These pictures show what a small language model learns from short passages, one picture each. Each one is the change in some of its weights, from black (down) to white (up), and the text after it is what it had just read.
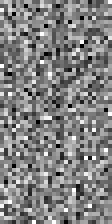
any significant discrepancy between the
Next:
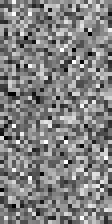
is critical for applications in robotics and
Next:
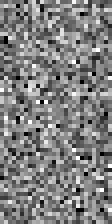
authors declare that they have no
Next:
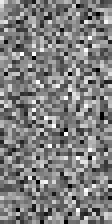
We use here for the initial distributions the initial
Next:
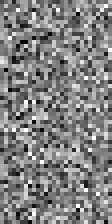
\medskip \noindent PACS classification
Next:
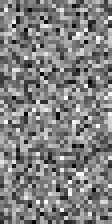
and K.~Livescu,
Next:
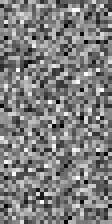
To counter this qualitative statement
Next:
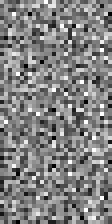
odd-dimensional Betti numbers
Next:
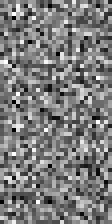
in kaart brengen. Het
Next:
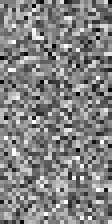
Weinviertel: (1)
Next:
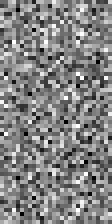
analytically determine the optimal state to be
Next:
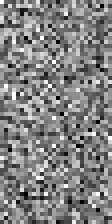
luminosity. The dotted
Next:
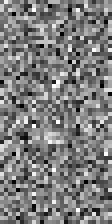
as the initial curve. \end{abstract}
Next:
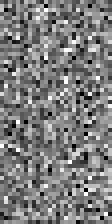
a computation of Heegaard genus,
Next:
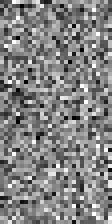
probability $\frac{d}{d+1}$,
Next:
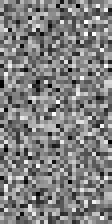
deceleration phase to an acceleration phase
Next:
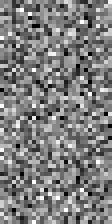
including the representation of the PACF and
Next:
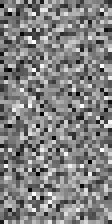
к этому придем как
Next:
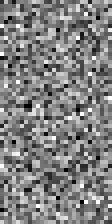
minimizing the vehicle travel
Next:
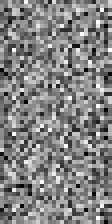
este cel mai crud
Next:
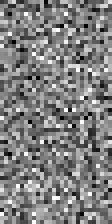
the PAOs on the target
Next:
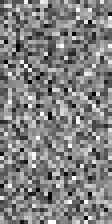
the equivariant cohomology of a
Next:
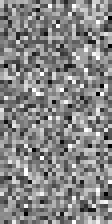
mavjud tinchlikning
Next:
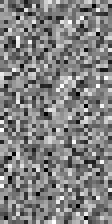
of the growth of such films.
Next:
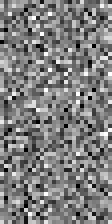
horas [4]. Uma
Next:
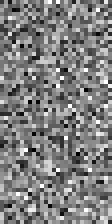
users, \prob{} provides multiple different
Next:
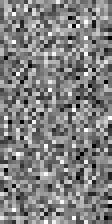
strength \begin{align}
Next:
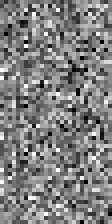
A \otimes A \right) \,.
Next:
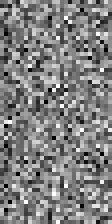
\right\}$ are linearly independent and
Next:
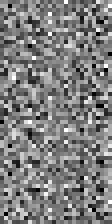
приурочено именно
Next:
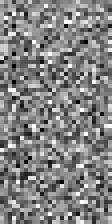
Solution to the Initial Value
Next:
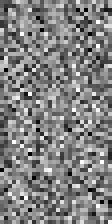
are polynomial equalities. Therefore, although
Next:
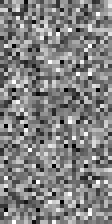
points becomes elliptical cones. This
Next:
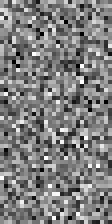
a real difference between doing 70% and
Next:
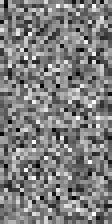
Domini Colonelli
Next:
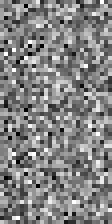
\item I thought there was
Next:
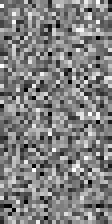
voldoen zal ik
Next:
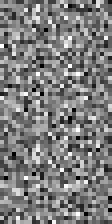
va ular uchun bir xil
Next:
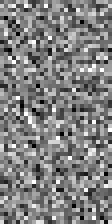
$\tau = h/D\Delta$. In
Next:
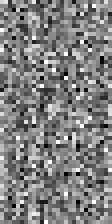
separation of the obtained distributions on
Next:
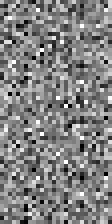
métier de soignante : La
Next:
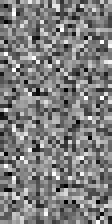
becomes deterministic and is actually a
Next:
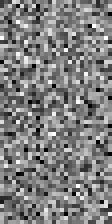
$\mu$-ARPES spectra are shown
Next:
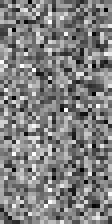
características, preparación y
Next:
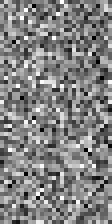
from a modern-liberating
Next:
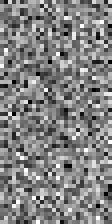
essencial para ajudar as
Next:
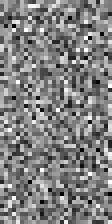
du colloque-exposition,
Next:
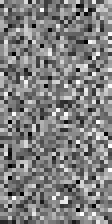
Theorem~\ref{thmtrue} to arbitrary
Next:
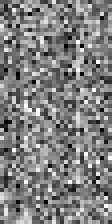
UC style text normalization are
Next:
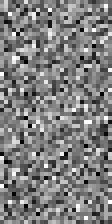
$M^4$. In this case, there
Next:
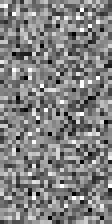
una vivencia sin sentido,
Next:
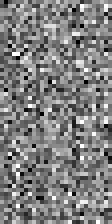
we proceed to show Mulase's theorem
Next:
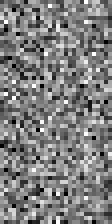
for $\Lambda$ and $\bar{\Lambda}$
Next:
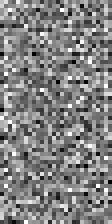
birlikte olduğumuz
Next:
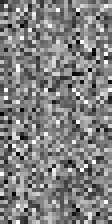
we find that \begin{eqnarray} \langle
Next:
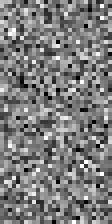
the corresponding $t^{*}$'s by
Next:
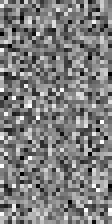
tushuncha nima
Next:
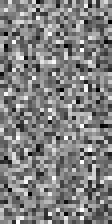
cannot be modified once they are written
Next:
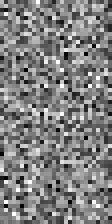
& de Wildt, M.
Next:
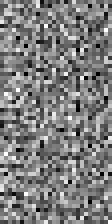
Baumgartner, B.
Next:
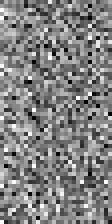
contracting/expanding interior
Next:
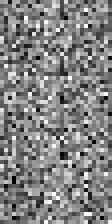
precise characterization of these phases along with
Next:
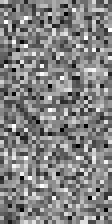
class of generative models as well as
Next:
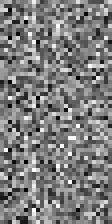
\end{equation} We have (see Theorem
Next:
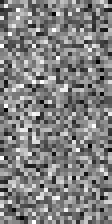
on the data generating process. Recall
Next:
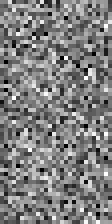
number of time points and then a classifier
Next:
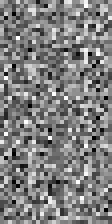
paper we use this identification of
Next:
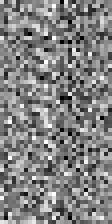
visibility threshold value of
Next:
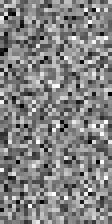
variety of applications, such as the
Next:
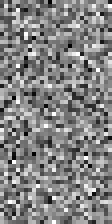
to permutation of the indices.
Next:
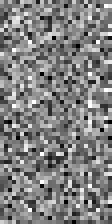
// AJNR Am J
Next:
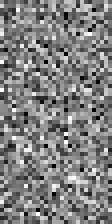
frequency range of 30-200MHz
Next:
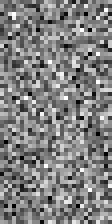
$\mathcal{D}$ is the class of models
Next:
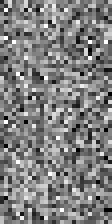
variables $x$ and $Q$, but is
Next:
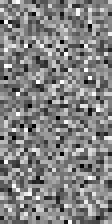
if we are finally only interested in closed
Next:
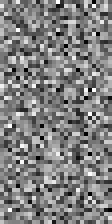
iteration to respect this structure. The work of
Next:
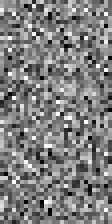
diameters in the dripping and
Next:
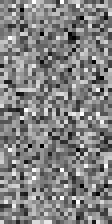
aquesta vida humana,
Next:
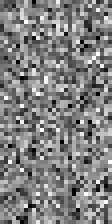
\times \{0\} \in \mathbb
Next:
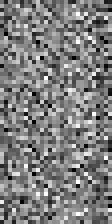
takomillashtirishning asosiy
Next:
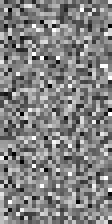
such as the one used contain a large
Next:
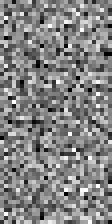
Partial Differential Equations,
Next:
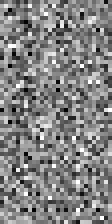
to fix the notations needed to present
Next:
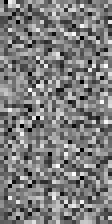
were aslo reported very recently by
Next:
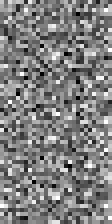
of the large-scale re-arrangement
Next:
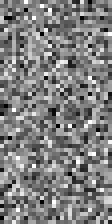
a function of scan number. (B)
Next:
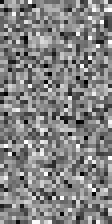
a "hom-controlled"
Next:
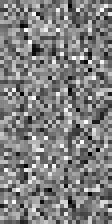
h, v) \in S$ with
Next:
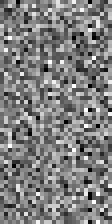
also that it is sometimes convenient to
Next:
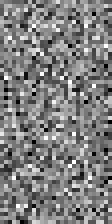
the following expression: \begin{align*}
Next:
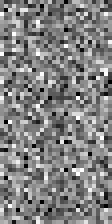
hosil shoxida chilpish
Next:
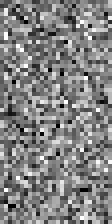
also holds for $\epsilon\to 0$ or
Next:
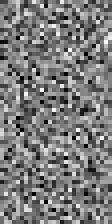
been shown in [DdV, Theorem
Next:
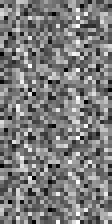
va sohalarni birlashtirish
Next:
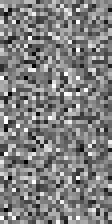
направленных на снижение
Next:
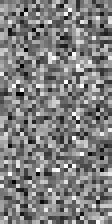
we get the required estimate on the whole
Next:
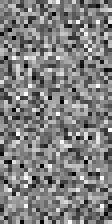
of $\epsilon$ and $X$ it is
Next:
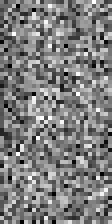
symmetric subgroup of $L \times L$.
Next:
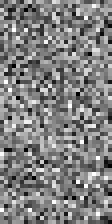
blocks from Evo with the synthetic
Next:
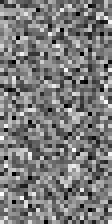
lineshape with flat sidebands
